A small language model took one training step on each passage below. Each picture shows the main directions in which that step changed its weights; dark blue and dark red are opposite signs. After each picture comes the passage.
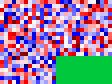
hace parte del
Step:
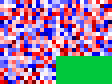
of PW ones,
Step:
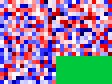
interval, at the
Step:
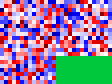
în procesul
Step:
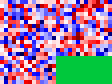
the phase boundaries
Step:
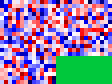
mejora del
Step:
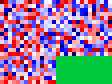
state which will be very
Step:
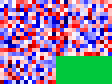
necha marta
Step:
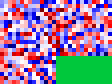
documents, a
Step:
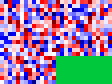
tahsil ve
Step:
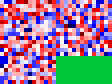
with ventilatory
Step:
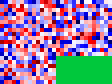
news TRUST
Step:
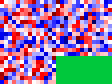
era: does
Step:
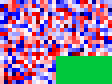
alta, prestando
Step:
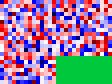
confronts the
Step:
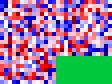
with larger sample
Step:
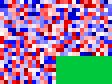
the paths but also
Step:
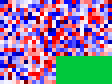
aesthetics of
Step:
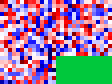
the cells in each
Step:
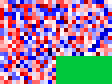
the initial state of
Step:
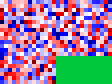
илмий ва
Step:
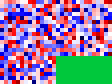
feedback proposed
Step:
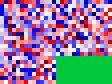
in the Utilization of
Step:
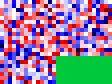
+3, so its
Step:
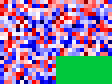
patients who were
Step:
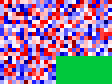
and freedoms of
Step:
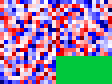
scenario indicates
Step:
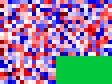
line. The lighter
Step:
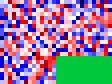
for the application of
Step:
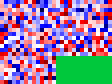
Van Eck
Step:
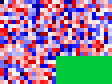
used to test the methods
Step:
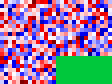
in Figure 5,
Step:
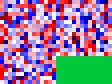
average travel
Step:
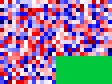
research outputs 23
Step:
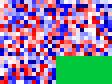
is the constant wave
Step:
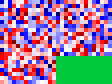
етапом є
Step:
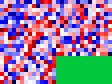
charge density depends on
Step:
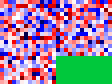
are presented in Fig.
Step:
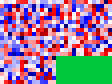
the average S1
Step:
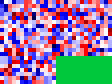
IIa, c,
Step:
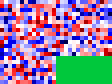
2S_a \quad
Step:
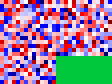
el escaso
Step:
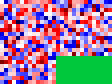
The reader should
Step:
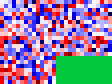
Exact fisher
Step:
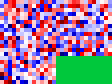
can be trusted for
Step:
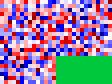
our Galaxy can
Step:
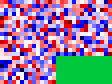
from all participants
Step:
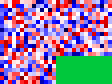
aniqlashdan ham
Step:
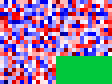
Falconeris -
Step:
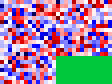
part of the overlay
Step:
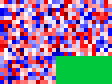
preterm born
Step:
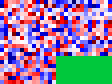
it is by theirs.
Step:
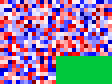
interaction one would have the
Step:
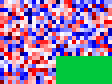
identities and life
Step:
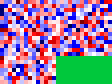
front corresponds to
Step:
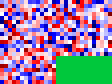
и не душа
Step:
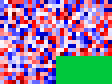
for next generation
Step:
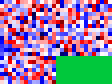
the molecules for
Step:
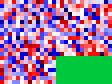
authors consider {\it
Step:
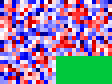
of suffering from
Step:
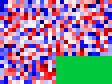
market capitalization
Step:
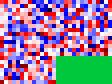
the arc of the
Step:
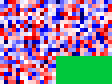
with our joint
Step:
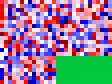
Ring Electron
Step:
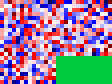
of children during their
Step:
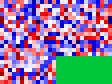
voluntad de los
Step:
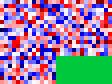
dashed line corresponds
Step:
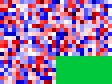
так і під
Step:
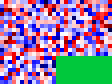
integridad. El
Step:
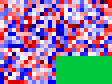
oscillator with
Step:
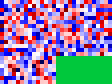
se puede
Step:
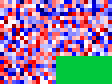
away and she
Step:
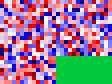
possibilidades de
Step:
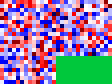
and 14 open the
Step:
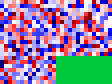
software, as
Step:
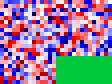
Then, they compared
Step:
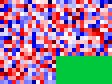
mg, VB1
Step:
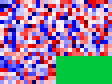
it follows that with the
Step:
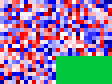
of electrons to
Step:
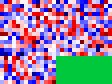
y \cr z \cr
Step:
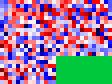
was observed that the
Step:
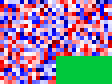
glycan were
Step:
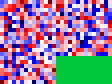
abundance to find the
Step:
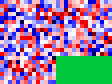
как стадии
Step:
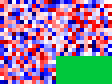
parameters. While
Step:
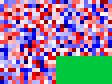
da Penha e
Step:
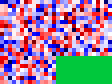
double wedge
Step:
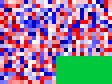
7. Spectre
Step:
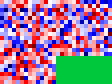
convertido en una
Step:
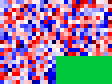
reduced pH values in
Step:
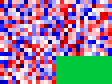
Shu borada
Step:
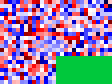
into space by the
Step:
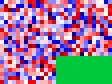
measurement strategy
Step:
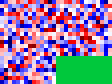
penting bagi
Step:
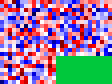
be described in terms of
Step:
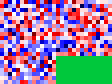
& V axis were
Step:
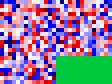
polishing, and
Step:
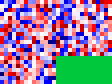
servers of which any
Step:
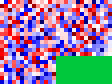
verifikasi yang
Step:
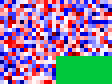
nazariyasi va
